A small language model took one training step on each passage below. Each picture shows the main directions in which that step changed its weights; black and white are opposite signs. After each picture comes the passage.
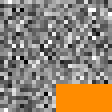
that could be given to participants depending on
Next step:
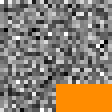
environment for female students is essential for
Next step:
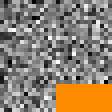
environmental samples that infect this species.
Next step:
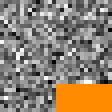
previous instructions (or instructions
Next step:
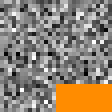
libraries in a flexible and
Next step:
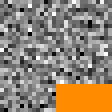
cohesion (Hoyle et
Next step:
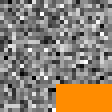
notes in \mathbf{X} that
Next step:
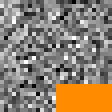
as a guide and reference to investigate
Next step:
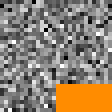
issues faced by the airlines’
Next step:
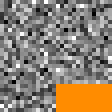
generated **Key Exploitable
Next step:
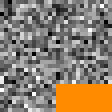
steps. It also contributes to further progress
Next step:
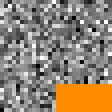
using of the position wheels, the
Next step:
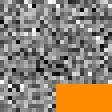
reflection coefficient of $\Gamma
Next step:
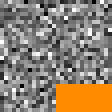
researchers by the identification of new possible research
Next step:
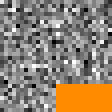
A collection of all obtainable incident
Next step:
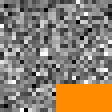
which have not revealed anticipated positive
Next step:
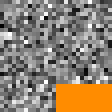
and sequence data shows T110N
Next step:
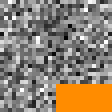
enabled ```
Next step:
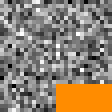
in this patient population. Keywords:
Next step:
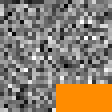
as to test the validity and reliability
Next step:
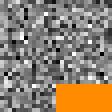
tools and breakout chat functionality
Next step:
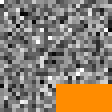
future generations. Constitutional and
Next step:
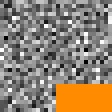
strikes and the workers
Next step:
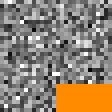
output and allowing the definition of every element
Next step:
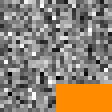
and higher product variety the importance of production
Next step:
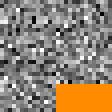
- Finland Heinävesi
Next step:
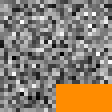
firm which aims on business excellence
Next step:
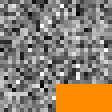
4. Static load test results
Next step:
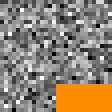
every first Wednesday of the
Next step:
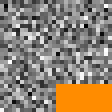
fixed market rate, in case of
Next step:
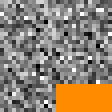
is not always the case, however; for
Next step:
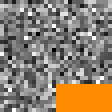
plate without support. Fig. 5
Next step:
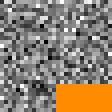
the Cobol language but also to make
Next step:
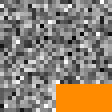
3M ESPE), shade
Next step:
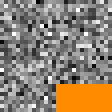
workshop or studio work; -
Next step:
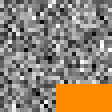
of 10 years for propulsion and
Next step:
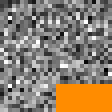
most popular lining materials for protection of
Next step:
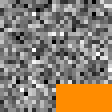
absence of chlorophyll
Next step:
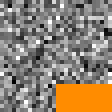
teacher introduces the modal verb
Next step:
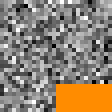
investigated in this work with three mechanical speed
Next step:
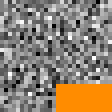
Convolutional Neural Network
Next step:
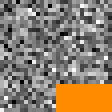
when teaching case suffixes, and
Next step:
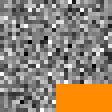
Participant who are willing to
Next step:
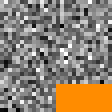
the active participation of the students and being
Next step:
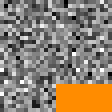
employed, and the narrow ranges
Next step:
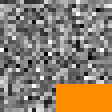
damage mechanisms and a local analysis of stress
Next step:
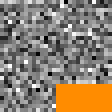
valuable components of the research process that
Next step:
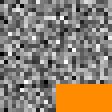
with a silver-based
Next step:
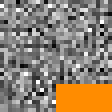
refers to the perceived
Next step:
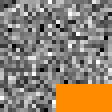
avec MRCT, recevant
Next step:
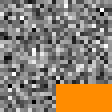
and overcomes some limitations of the existing
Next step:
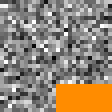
for re-creation experiments. It
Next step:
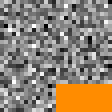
continuing as far southeast as
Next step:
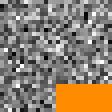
potential coverage of SPF investments
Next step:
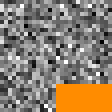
sequenced either for *P.
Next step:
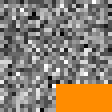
an approach combining multiple techniques or methods,
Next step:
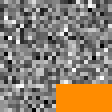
can provide an efficient solution with a gas
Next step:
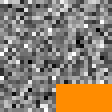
its existing features and capabilities; and
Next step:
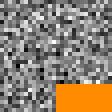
male, and 65 were female
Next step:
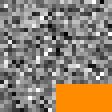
CSF samples accounted for
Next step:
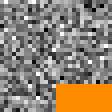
the outside world. So, he
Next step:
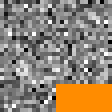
formulated using the ANOVA test for
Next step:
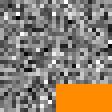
EcoRV and probed with 23
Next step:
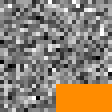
2(b) reports the
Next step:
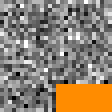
in gaining competitive edge. In
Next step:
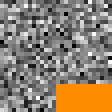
was the deposited configuration of
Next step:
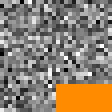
significance of the article, suggestions
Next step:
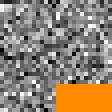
devices and systems. Therefore, it is difficult
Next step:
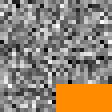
of electricity. The WPP operates
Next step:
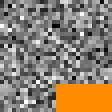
documents by the beneficiary,
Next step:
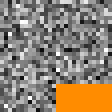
million, respectively), which far
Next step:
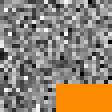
pathologies that require the replacement or
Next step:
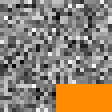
interest. The paper is the result of a
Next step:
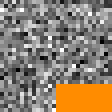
proposed that the situation in Makoko
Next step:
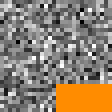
(III)² and the
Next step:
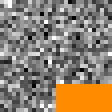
contains both producers and consumers.
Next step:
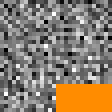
by an excessively large norm
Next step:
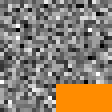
investigation employs the
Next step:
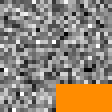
together with the GTA5 and
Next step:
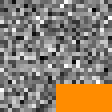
mixed ligands, Schiff
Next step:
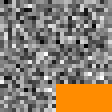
Government support. Factor
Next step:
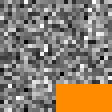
Urdu lexis while
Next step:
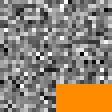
be explained by the fact that the
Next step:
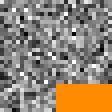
of marriage ceremonies.
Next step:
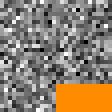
having all the foregoing advantages,
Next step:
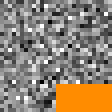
in the Maldives,
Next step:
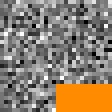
includes 908 Diamond OA
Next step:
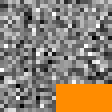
on health. It might be due to effects
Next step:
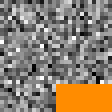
in silico modeling in
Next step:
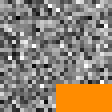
speed up by factor of 200 results in the
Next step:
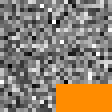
of Run-3 the CMS experiment
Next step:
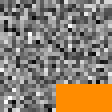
pockets, buttons, single
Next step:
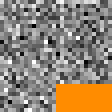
a bar chart for the most vulnerable
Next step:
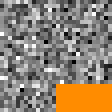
proposed methodology. For a complex system
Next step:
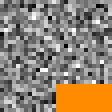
optimization problem shares structural similarities
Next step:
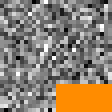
Microsoft office excel
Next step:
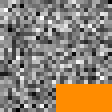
Dropouts Detection:
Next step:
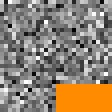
new structure), refine metacognitive
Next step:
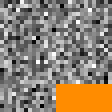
leaders to share their experiences,
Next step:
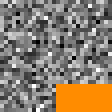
possibility of failures. This PhD
